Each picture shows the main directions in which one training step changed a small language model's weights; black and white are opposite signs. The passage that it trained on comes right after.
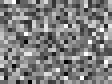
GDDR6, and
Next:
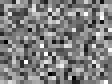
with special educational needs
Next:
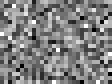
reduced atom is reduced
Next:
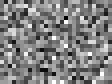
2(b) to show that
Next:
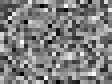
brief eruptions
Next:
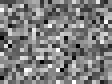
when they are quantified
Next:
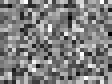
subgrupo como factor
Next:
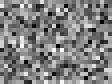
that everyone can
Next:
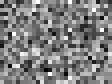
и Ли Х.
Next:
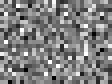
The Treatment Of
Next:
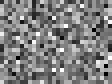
on the protection of quantum
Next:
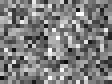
revenue management.
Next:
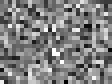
Wassmann, P.,
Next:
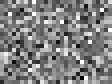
have revealed an
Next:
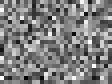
on the tradition and
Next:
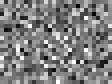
Sgr A*, increasing the
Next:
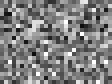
Ainsi, dans
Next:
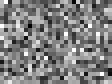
1in \noindent
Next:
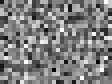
of information credibility and
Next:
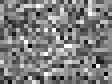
synchronous and
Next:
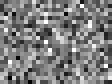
primitive, that is, they
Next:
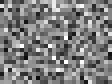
\eta \sin(\omega
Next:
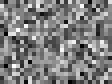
fluctuations on scales
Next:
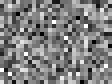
multiple times with different
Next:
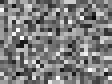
shake 5min and
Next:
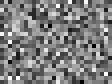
and guiding the
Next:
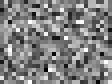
however, further work is
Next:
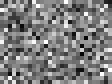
independent $\forall
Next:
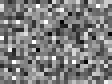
o ambiente que
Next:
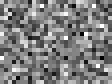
in the treatment of
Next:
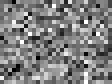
aceitos e possam
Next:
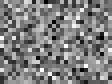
the Mass Action
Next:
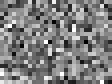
mass scale $\mu$, it
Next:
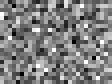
мерах по
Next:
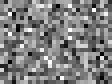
de las capacidades,
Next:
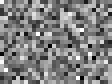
of the masses after a
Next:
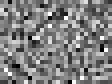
malas notas en la
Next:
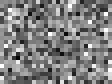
field point, $a$
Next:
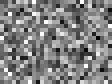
have a detection statistic
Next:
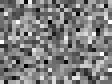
The nanowire
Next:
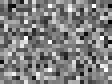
biformis* from the
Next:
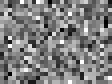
as scaffolds.
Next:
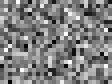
in skill-package
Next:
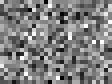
ega maktabgacha
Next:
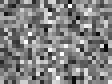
{figure} We now need
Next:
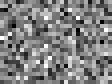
also developing custom
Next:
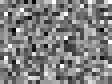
have been associated with
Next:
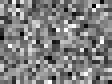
The approach by [21] is
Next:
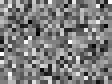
equations - $m_k
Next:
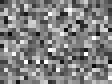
Hardware items
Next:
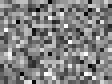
og hans spalte
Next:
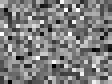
à la politique de
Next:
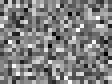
the simulations (not the
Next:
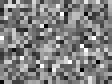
based on a spectral
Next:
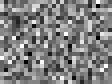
manage patients with
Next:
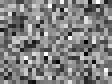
in the quiet Sun
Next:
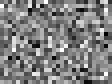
data from MAP is
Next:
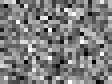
appears. In classical
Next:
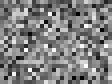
mixed decays have
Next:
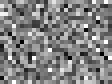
и припомняне
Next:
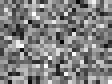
sense of complex subject
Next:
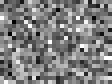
expressed decrease in
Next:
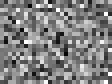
within UrQMD.
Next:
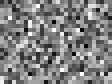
of the two transmons.
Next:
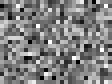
thoughts, and denial
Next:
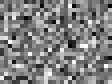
It was found that males
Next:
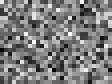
of those letters.
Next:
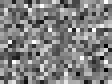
dust density the ES
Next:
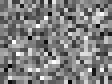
e estratégico
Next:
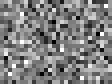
adopted separation between
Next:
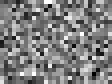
and restore water
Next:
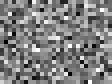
are sensitive to the
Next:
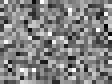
hopping process, as
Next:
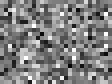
study, a PVT
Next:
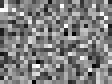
These results altogether
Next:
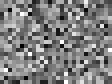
- inositol and
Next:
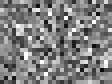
Utama, And
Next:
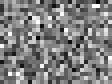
another valley
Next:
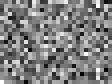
and the subscript
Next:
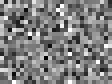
the geometric representation –
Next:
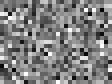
to obtain acidity constants
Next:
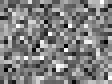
e maior controle no
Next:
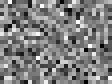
an open mind is
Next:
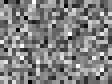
Gerlak A.
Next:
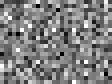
each V ion, as shown
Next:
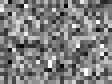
Nielsen, A.
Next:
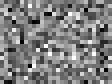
torna a cada
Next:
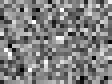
introduced new election
